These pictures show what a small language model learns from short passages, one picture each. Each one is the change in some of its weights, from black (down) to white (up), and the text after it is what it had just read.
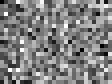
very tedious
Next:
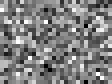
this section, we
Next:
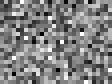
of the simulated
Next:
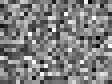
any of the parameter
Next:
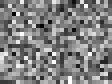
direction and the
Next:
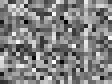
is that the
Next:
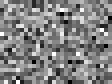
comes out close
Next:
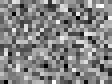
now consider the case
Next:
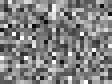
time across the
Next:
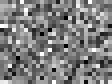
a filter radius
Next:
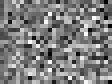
(e) and
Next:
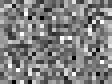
assumption, compared to
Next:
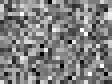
properties and ranges
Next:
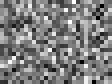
the defect
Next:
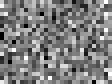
kept constant
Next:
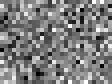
``contrary to
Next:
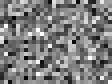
in the perturbation
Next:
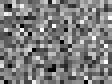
uncertainties of order
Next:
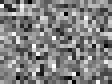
symmetry breaking is
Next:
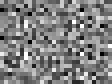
helps identify
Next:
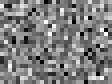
galaxy clusters over a
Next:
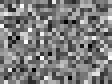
entropy density, calculated
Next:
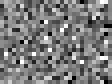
MRF prior
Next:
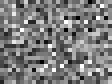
of the project
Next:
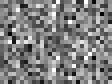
fixed with the
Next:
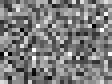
studies based on equivalent
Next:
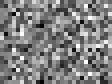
window and
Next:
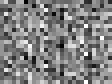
\rangle \ge
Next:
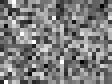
curves are all consistent
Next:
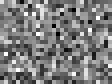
is completely
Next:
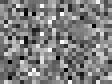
1\% variability
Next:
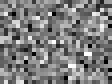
not different when using
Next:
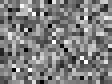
density and that
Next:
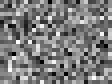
from a fit to
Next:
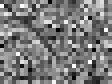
luminosity $L
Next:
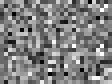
centered a
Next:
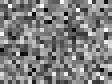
constant, to be
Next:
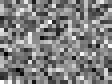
the angular momentum of
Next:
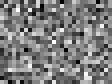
can see that the
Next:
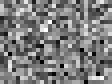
the results of a
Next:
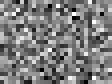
the hunt
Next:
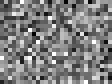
of the full
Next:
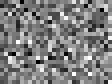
to investigate
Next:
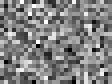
potential does not have
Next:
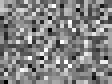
have been the
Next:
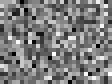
According to
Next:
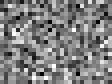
these shifts were
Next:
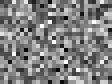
a way that
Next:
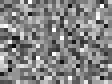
same range as the
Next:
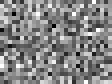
designates the choice
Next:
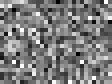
time $t$,
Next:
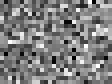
group seems to
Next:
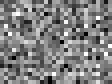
shows (in
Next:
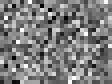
and data set.
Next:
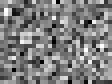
product of two exponential
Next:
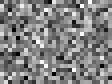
field. Moreover,
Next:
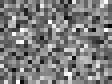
for PICs
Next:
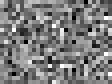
effective gravitational vertex
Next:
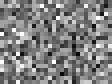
threshold; the
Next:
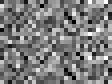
design space with
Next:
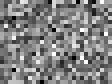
in physical systems and
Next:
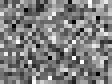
IV star was
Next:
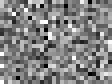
random kicks
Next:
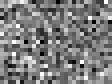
parameter $H$
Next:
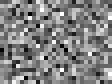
that more accurate tensor
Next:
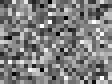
a parton
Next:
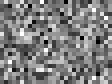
configurations of an
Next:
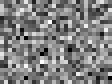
the occurrence of
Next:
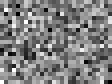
from Fig. 2
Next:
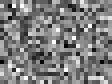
level with a high
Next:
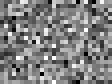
in Sec.
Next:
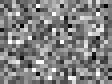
only weakly with
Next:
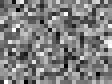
new integrable
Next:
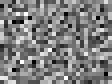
the XAO
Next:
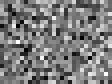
increasing detail of
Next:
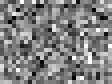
reference star in
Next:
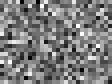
region $\Re
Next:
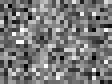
for POI
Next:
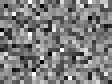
polarized cross sections
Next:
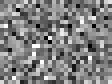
width at half maximum
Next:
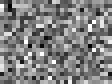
cases, the
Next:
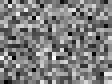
secular changes in
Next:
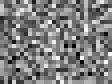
the problems with the
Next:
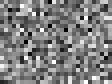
density of the
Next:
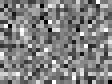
Based on the
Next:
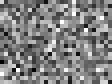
with both high
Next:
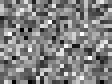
the massless Dirac
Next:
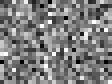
a binary classification
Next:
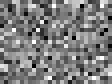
Across the
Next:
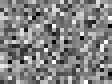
metric on the
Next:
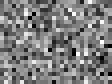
dependent potential,
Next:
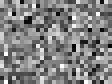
treated as fixed
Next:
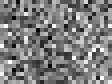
filter, with
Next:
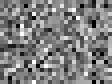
flux relation using the
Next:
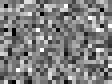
to unite
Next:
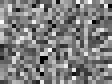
the most dominant
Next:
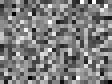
the green line
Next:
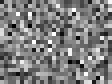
shift to the right
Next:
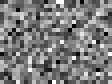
we also list
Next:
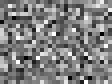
has extended the results
